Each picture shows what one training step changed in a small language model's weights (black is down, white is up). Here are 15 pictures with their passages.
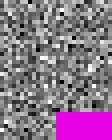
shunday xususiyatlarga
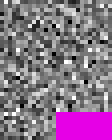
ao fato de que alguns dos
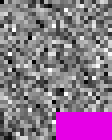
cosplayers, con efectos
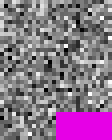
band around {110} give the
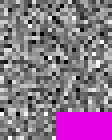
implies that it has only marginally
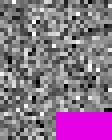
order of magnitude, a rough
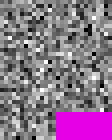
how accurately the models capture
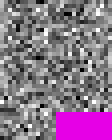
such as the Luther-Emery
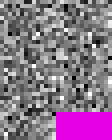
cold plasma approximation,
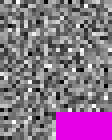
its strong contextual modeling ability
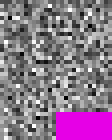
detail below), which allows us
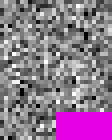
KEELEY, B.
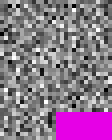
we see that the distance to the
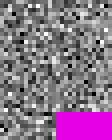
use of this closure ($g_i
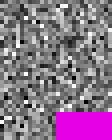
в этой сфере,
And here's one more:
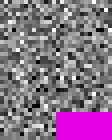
Martínez, Vidal,
